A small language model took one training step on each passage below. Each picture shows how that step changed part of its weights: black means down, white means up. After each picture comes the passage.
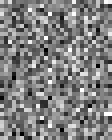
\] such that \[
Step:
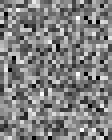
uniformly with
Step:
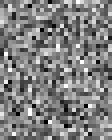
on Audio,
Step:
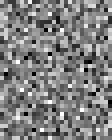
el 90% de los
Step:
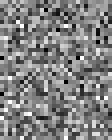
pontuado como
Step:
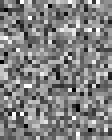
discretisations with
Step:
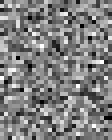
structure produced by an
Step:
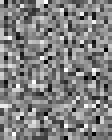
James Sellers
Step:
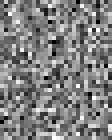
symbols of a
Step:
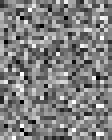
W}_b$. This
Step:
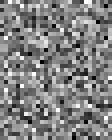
requirement as
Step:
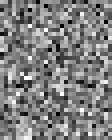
all hyperbolic
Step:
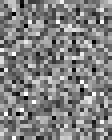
$\nu$ and an
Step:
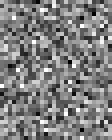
las condiciones
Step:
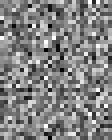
small, the map
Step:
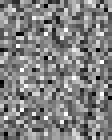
in Figure 1 one can
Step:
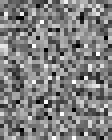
moment of the
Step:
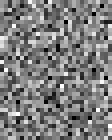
bo'lib, u
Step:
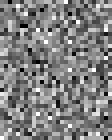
va boshqa
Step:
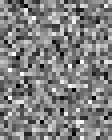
$f$, and let
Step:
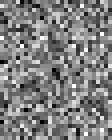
exists some exterior
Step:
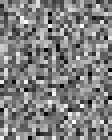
diminui o
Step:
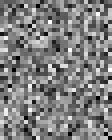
related to the six
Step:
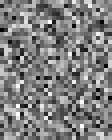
cover of such a
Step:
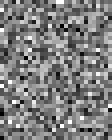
line arrangements
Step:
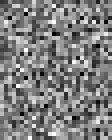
Was tun bei
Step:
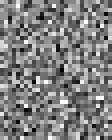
partial groupoid
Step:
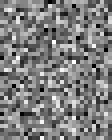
and $0 \le
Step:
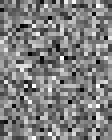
is not an integer
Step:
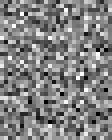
This contradicts to
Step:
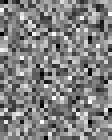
qualitative relations
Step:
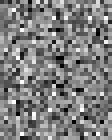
с целью
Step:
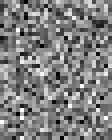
following two cases.
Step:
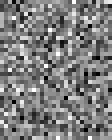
\qquad -{\bf
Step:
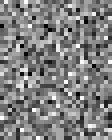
and $\varphi=1$,
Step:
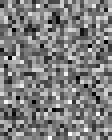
be one map from our
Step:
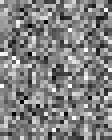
does not include the
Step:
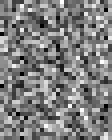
display are thus
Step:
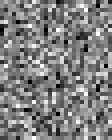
revisão do
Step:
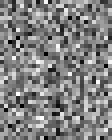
that \begin{eqnarray}
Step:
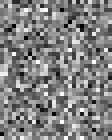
perseguire un
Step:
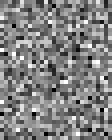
$\Ec$ were
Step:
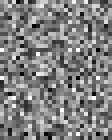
for all $t\in
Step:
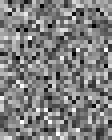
cubes that lie
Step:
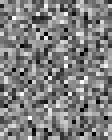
{\it Splitting the
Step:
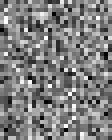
boundary angle in
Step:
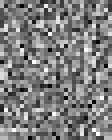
subset of a pair of
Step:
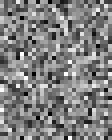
ISEB3 das
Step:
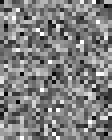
of part (d),
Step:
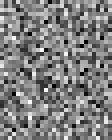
J. et al.,
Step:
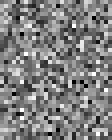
aquest ofici per
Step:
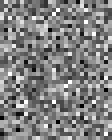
Stürzen und
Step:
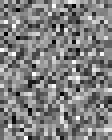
$G$ is an
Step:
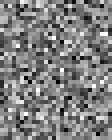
this note, we have
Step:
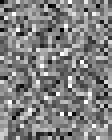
a su estatus
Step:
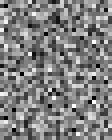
would also like
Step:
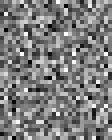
bundles $E$
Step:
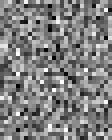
de la TISP en
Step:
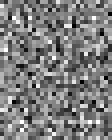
un marché de
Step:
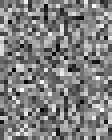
to many analogies
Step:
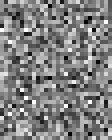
a direct sum of
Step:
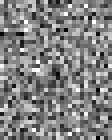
about the styles
